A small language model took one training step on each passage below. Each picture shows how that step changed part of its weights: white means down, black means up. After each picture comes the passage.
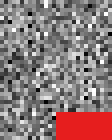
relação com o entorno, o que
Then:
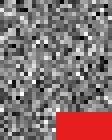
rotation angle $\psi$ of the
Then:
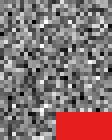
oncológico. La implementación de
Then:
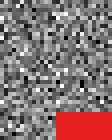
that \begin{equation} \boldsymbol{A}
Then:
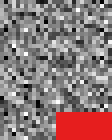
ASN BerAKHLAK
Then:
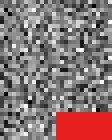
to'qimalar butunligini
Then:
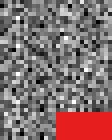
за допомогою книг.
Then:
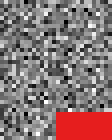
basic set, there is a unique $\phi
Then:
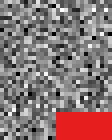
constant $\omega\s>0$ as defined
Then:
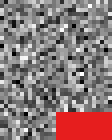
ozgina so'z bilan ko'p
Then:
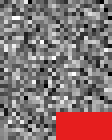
edilmiştir. Terapötik
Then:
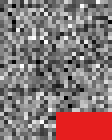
превысил исходный
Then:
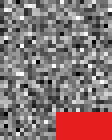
median, median triangle, outer
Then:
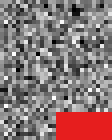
algorithm leads to numerical solutions which are in
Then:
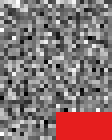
Em todos os casos o nível
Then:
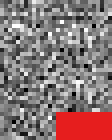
The new idea is to remove the
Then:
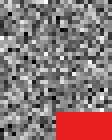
von Humboldt und der Staat
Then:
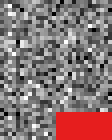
rate on carbon and nitrogen
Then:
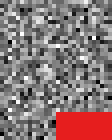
function of $k$ and the energy
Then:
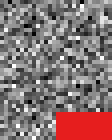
relação dinâmica entre o
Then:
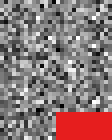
borib taqaladi. Ushbu
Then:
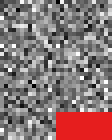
it is easy to observe that
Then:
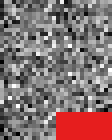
render meaningful the question posed
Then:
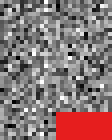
o assunzioni di valori di
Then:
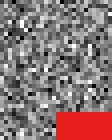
Finsleroid charge. Then the tensor
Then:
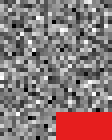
falsafiy tahlil qilish
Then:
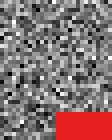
анализінде, ең
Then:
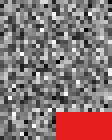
cómo se percibe la realidad de
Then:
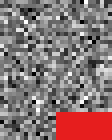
set into $k$ disjoint clusters (with
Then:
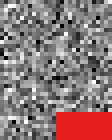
es el trabajo de grado de Jing
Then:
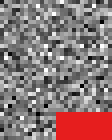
the fact that $\bfB^+(\Delta)$ is
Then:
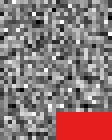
выражается в словах
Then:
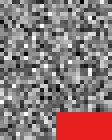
\noindent Note that the parametric curve
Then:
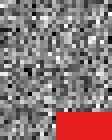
methods for the study of nonlinear heterogeneous
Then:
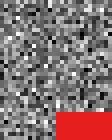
бошқариш. Т.:
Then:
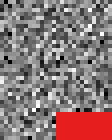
tarqalgan usullaridan
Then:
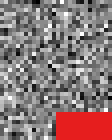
spezifische Verbindung von
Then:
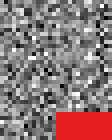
tiofen va tiofanlar,
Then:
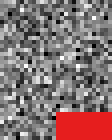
on kolmea erilaista: -
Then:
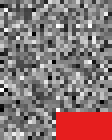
planas, sobressaindo vales
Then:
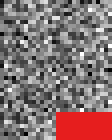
to a desired global state from given local
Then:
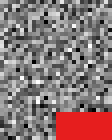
the Biquard connection commutes with
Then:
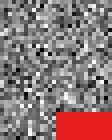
\deg(f_2)$ is a multiple
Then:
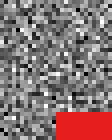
$\teu_k$ converges in measure to
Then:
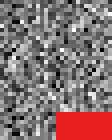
Take a sequence of independent and identically
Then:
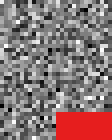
Monge-Ampère measure of
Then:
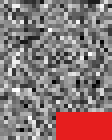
grandes feitos do modernismo.
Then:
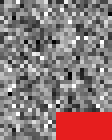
факторами исследуется и
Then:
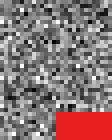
билан ишлаш учун
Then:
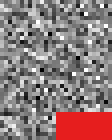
Katolik Misi Charitas
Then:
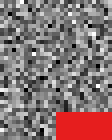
a generalization of the classical identities. Next
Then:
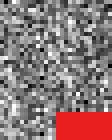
tuzish va g‘aznachilik
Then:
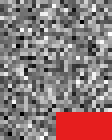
positive $\lambda_3$ and $\sigma$ is
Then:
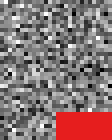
described. It is noted that most developed
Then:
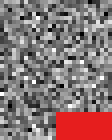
se documentan como teónimos en
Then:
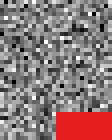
The journal of Social Sciences and
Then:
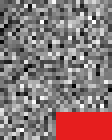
one method for doing so and is a
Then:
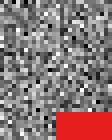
[0, r]$ is strictly below
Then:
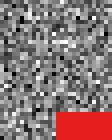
d^n(c^1 \o \cdots
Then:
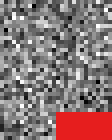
with a constant multiple of the $j$-th
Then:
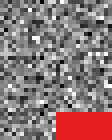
*Takushoku Language
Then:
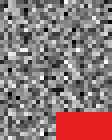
tidak melanjutkan
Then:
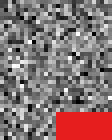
related by continuation respectively to the isolated
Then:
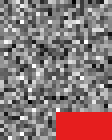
ori, problema daunelor
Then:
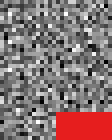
\sqrt{n} \right \} \leq
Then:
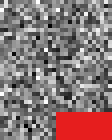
with the B{\"a}cklund
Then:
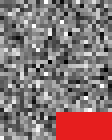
metric $g$ is said to be
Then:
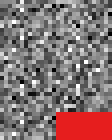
гуманним ставленням до
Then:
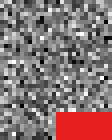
el modelo SECI que explica
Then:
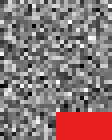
an adequate definition of the group
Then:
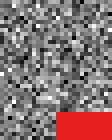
the parameter $\gamma$ denotes the singularity in the
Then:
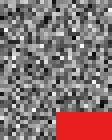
contradição sobre a possibilidade de as
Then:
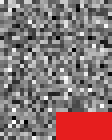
v dialyzačním
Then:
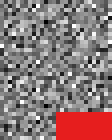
the case $|\lambda|<1$ follows
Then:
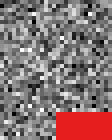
estudiante pueda gestionar su
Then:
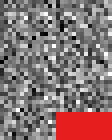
imaginary part measures its bending.
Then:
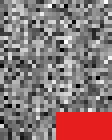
aprendizagem baseada em
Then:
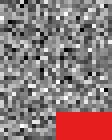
\begin{enumerate} \item Let $$ {\bf
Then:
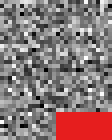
que se entiende por difusión
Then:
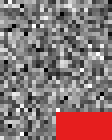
filamentu) o długości
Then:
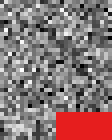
la UPV. Desarrolla
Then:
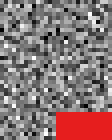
Investigación cultural Proyectos
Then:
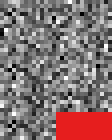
во влажном песке или
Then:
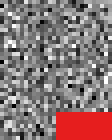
Под ред. А. А.
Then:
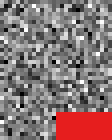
que se ha hecho la exploración de
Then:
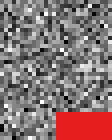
собственности [1]. Статья
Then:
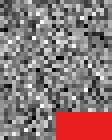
qualitativen Rückmeldungen
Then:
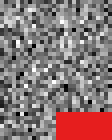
critical points of the following Dirichlet energy
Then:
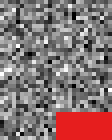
$G \subset E$ then $E \in
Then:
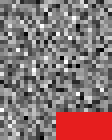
6 anos. GT receberam
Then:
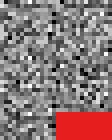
integral's use and its connections with other areas
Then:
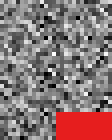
miqyosda raqamli
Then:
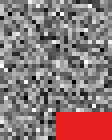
ichki audit va nazorat
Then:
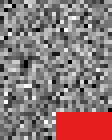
igr." Nauka,
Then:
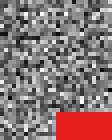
belongs to $\R$. As a consequence,
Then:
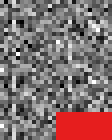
для себе манері
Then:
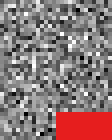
the structure of Alexandrov spaces with
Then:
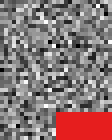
concentrations to the reagent
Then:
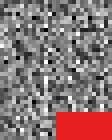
AND PEDAGOGICAL
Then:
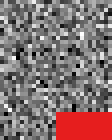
degrade the closed-loop performance of
